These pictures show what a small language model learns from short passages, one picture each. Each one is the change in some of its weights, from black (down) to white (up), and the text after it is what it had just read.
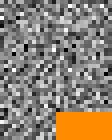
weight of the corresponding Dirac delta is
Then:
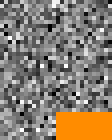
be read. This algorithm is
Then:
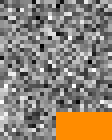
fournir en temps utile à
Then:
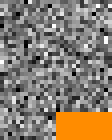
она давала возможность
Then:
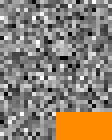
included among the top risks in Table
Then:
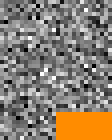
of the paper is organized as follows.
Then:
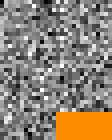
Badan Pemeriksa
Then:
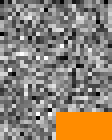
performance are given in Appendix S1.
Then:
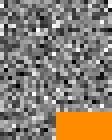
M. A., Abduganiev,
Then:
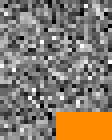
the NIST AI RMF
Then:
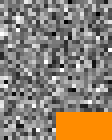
until it reaches the value for which
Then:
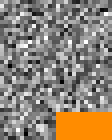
Românească pentru
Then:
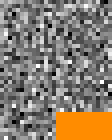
integrated with other schemes,
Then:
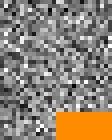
Brasil, a rápida difusão
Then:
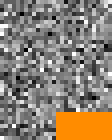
de la actividad de marketing por lo
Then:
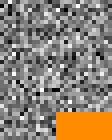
Kaynakça 1. Abbas
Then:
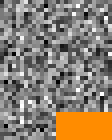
Hierfür eignen sich
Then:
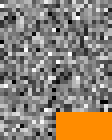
scalar field, we have to rewrite equation
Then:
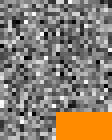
length $k$ vector $\vecv$
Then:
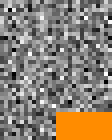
no external forces or internal
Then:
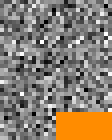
also making data available for
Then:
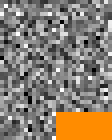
de trabalho não pago,
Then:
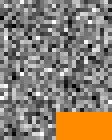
Sawatzky, Phys.
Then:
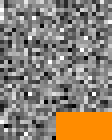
farzandga yahshi
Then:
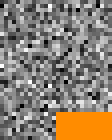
exchange interactions and the breaking of
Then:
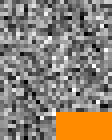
как дополнительного
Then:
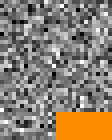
the magneto-toroidal unit
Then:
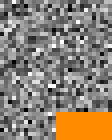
- Agrupación de Interés
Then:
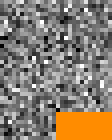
davr talabi sifatida
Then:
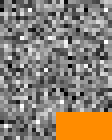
e narrativas que expressam, de
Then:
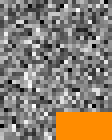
\caption{Benchmark points as
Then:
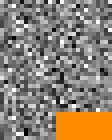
$ R_0 \simeq 2 \cdot
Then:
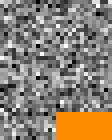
treinamento combinado com o
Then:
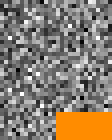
the IBMA was not obtained. Using
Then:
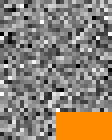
order of magnitude faster at the
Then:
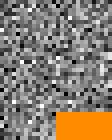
obrazovanja za dete u
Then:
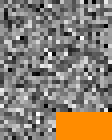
the case in our Galaxy.
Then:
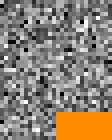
even numerically due to the non-local
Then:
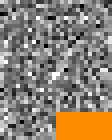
Mapping and Performance Evaluation
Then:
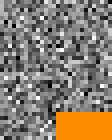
voltage of 0.4 V, the
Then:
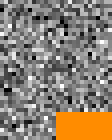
parametrizing a given polynomial
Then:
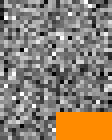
nuclear landfills.*
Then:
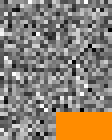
fill opacity=0, ] table
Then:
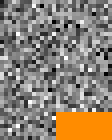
Thus the effect of the spins driven
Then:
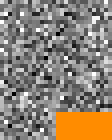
tataran mengelola dan
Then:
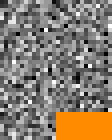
Invest. Biol.*
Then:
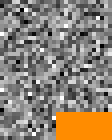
the learning activities of students are
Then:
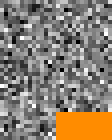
kamsitishning yalpi avj
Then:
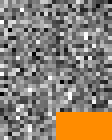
Seyfert-like line ratios.
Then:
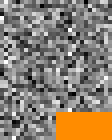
oziqlanadigan 9 ta
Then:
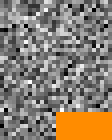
trotz Handicap. Ein
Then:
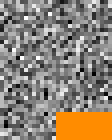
terbuka, muncullah
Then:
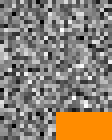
the manifestation of an unseen
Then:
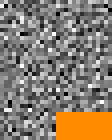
are believed to be launched from
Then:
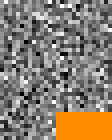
[4], но опять же
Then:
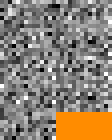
В., Сінько В.
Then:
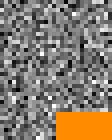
на сниженную активность
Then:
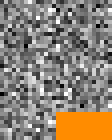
всеми аспектами
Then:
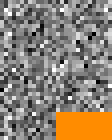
va les souder et masquer pour
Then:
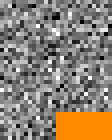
nanoindentation framework that
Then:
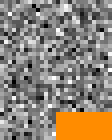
in einer Gourmetküche zu und
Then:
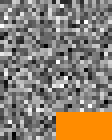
photon detuning, which results in an
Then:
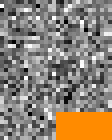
o'quv yurtidagi
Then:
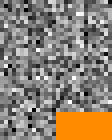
Comisiei generale de imigrare,
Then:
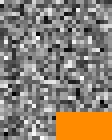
kelayotgan va mazkur
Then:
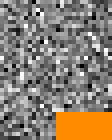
to future quantum attacks,
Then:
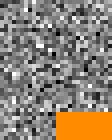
bulk value and films grown at
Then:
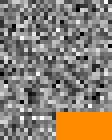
bancada: de 57 eleitos em
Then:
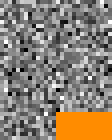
the large number of spatial modes, the
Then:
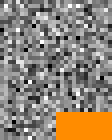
en el que aparece con un libro
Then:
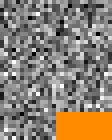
libre-échange tripartite
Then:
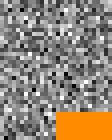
Unidos, se desarrolla una
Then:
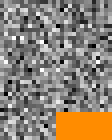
manipular las variables del estudio,
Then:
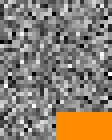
information. If instead we assume that
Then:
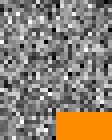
por APCs em associação ao
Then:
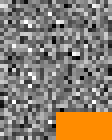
TeV scale. In addition to the
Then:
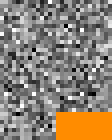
Digitale Moldavica
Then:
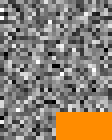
relativistic wall-like objects is
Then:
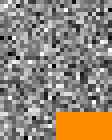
accumulation logic once a
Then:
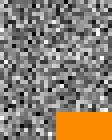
geostationary orbits, which due to
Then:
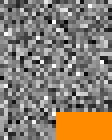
accelerates rapidly, becomes
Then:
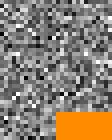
the analysis is performed at two levels:
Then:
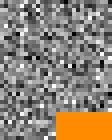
resultado, pois analisando todos
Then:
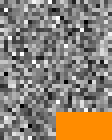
todo' se convierte bajo un
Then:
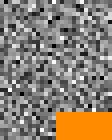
Technology for Development*.
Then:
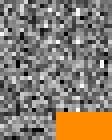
composição deste artigo. 2.
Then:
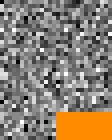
calculate the covariance matrix of the
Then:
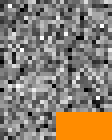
основной показатель
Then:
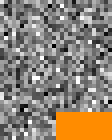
de Management Fundación bancaria
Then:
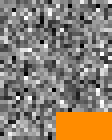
унлилар тизими билан
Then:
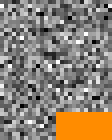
for each pair add a dictionary
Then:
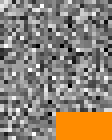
to quickly skim all
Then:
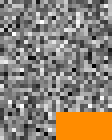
historia mexicana
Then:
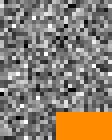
унікальності та свободи
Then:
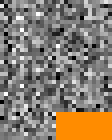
возвращен статус
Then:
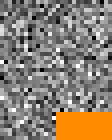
$\gamma$-ray emission from the region of
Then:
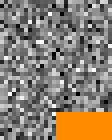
callo óseo [7,8].
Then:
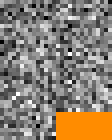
the multi-band debiasing methods
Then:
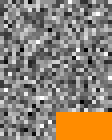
\begin{displaymath} \times\int
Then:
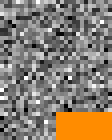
4. O.Turakulov., Z.
